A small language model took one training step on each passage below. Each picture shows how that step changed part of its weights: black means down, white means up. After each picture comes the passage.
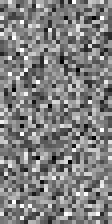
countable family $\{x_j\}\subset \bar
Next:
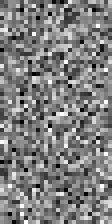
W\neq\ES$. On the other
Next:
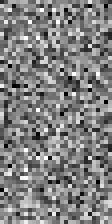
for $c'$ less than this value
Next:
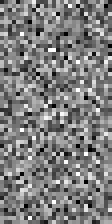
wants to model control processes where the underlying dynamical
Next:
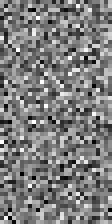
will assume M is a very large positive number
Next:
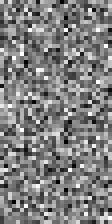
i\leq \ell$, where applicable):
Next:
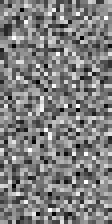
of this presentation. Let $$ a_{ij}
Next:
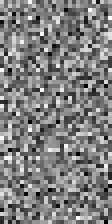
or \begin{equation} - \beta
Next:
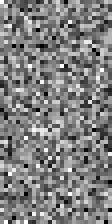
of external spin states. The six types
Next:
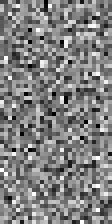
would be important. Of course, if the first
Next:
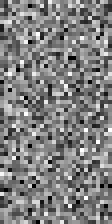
Environmental Engineering, University of
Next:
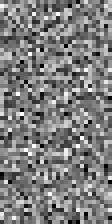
holds in high dimensions if the solution $u$
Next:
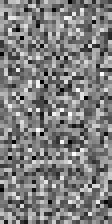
respectively. Players form expectations about their
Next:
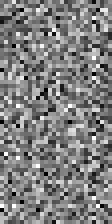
to a set of literals, a
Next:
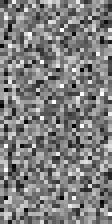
\ ( \forall p \in F \exists
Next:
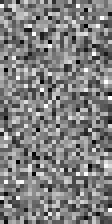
In the present paper, functions over the
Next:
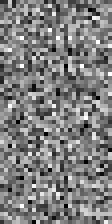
first proved in~\cite{NRS04}.
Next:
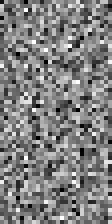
a subcategory with $\M( \E
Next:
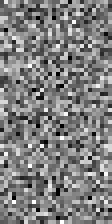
4 in dimension $n-1$ for
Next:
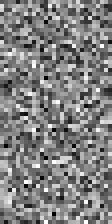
the isomorphism $\phi_*$. Let $\mathcal
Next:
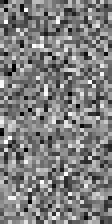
\MoW\ group modulo torsion has
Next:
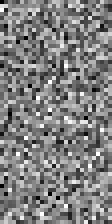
Theorem~\ref{thm:2} is based
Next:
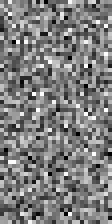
exist in the literature, see\textit{,
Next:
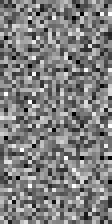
differences. The martingale approximation method was recently used by
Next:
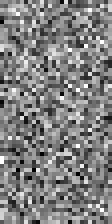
model in dynamic systems occur during the transients while
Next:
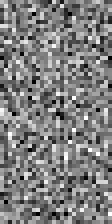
-- (n4) node[midway,
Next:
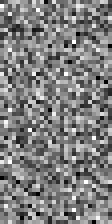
example subsection} The proof of our main technical
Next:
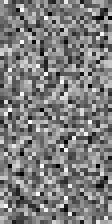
canonically endows every vertex of the
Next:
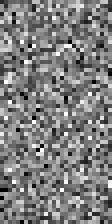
3-handle corresponding to the class determined by
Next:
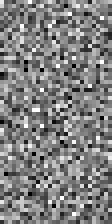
image of $U$ is contained in the
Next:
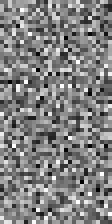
process $X$ may be decomposed as the
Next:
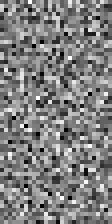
which implies that the function $w\mapsto
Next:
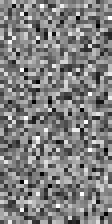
when the cost function is an increasing function of the
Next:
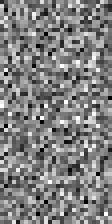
We shall show that one may proceed by replacing the
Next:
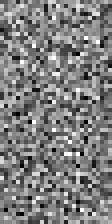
in this section, we considered the equation
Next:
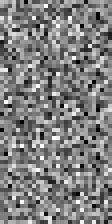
while trying to avoid anything that would
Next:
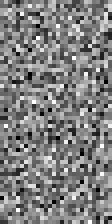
chosen and moved as follows. Let \[
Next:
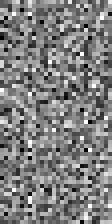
the data in the limited data case is only
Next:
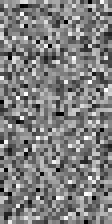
$r \leq q$ the sub
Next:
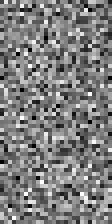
non positive-valued functions in the domain
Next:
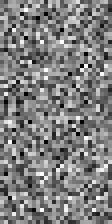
\Pathb(B)$. By
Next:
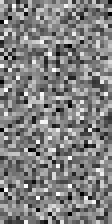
assume $D$ to be the open unit ball
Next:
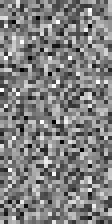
\begin{equation*} S\left(
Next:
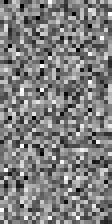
\Lambda_b(I) \Big(
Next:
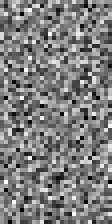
the desired results. The findings we report
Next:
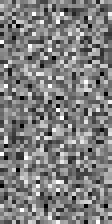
formal decomposition% \begin{equation*}
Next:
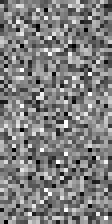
of flat coordinates in the B-model. The
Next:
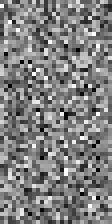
But since the \emph{parity problem}
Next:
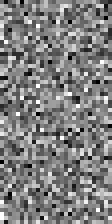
$h\cl A$ obtained by translating
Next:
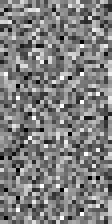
algebra in ${\M}$ with respect to
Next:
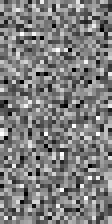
${\;\;\;}$Then one can prove, case by
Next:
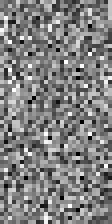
\begin{eqnarray*} &S\to
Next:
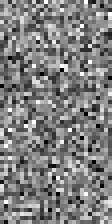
there are logarithmic corrections to the behavior in Theorem
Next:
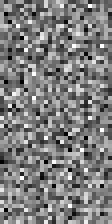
$\overline\rationals G$, where
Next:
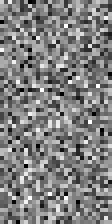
virus infections on the
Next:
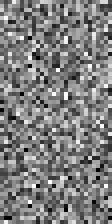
\ref{globalaniso} respectively. Let
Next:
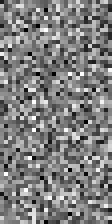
of length linear in $n$. The purpose of
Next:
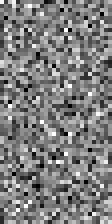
sequences; Laguerre-P\'olya
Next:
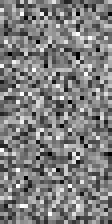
right $p$-invertible) and
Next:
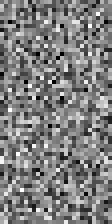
of Theorem~\ref{thm:refinement
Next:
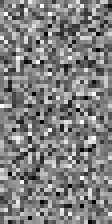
a complicated way, but it can still be a
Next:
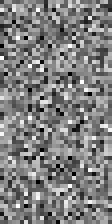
two-forms $B$ and $\omega$
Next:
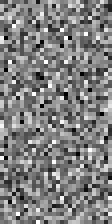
in \cite{Gu}. There, a
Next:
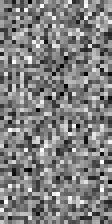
de pr\'eoccupations
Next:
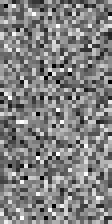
filtered $A_\infty$-algebra and
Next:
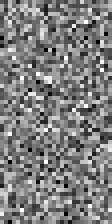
can transfer our attention to the interval
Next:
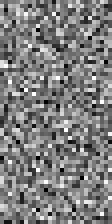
This is possible because $V^{-1}$ and
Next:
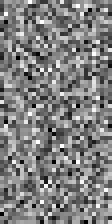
of the winding number we infer immediately:
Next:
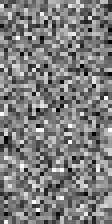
$u\to u-m$ and
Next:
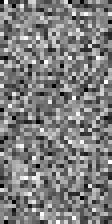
for hypersurfaces of constant normal curvature. Also,
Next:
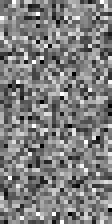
$n=9$ there are four such
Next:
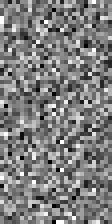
theory for the KPZ equation is established by
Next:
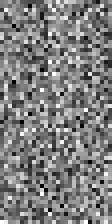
the coin landed Tails. At
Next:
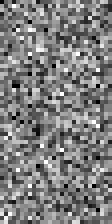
same; for this we need to commute the
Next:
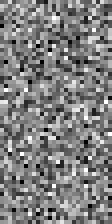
ball such that \begin{equation}
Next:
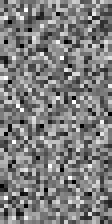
\cI (P, \omega)$, we have
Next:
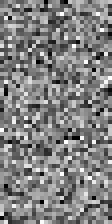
with arbitrary {\em analyzable} coefficients would
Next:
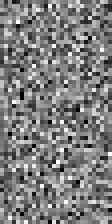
taking the partial derivatives of $S$ from Equation
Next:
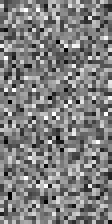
for $1 \leq i \leq m$.
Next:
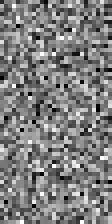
most easily tackled by finding the corresponding
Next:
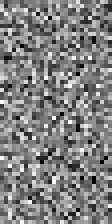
$X$. Denote by $S(f)$
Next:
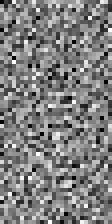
(1.1) on the product of unit
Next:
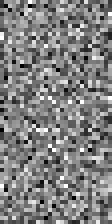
is the unique best approximation to $ x_0
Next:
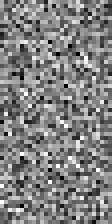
function actually used in our study. For every node
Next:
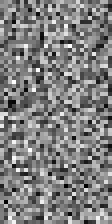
i.e.\ a group object in the
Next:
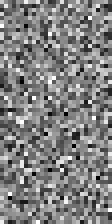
the members of $\mathbbm
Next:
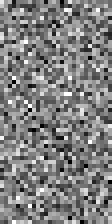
|w_r|$, a sum of terms in
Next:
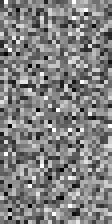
covering over $T(\Lambda)$. The Riemannian metric
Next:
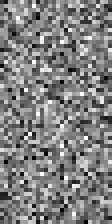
(\emph{invex} function, see
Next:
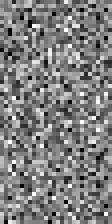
let us define a new variable, called the
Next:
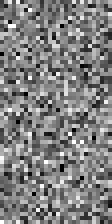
linear operator $B$ defined in $H$
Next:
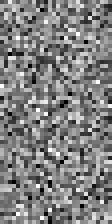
Poisson tensors $\boldsymbol{\omega}^{ij}$
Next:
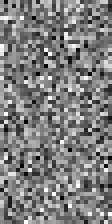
\cite{CNET1} by considering
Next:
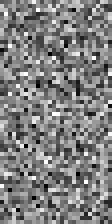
1.$$ Furthermore, equality is attained if and
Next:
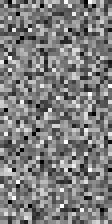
think of zeroing out the smaller (even)
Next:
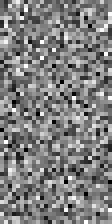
\label{ThSp.1} Under the
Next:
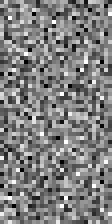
design distributed algorithms performing radio resource
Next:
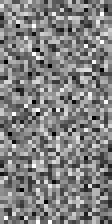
great deal of information about relative positions of the
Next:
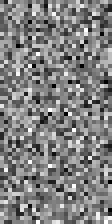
fix costs as discussed above. In terms of
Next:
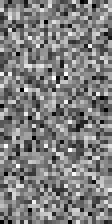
prebend $\beta'_t$ intersects
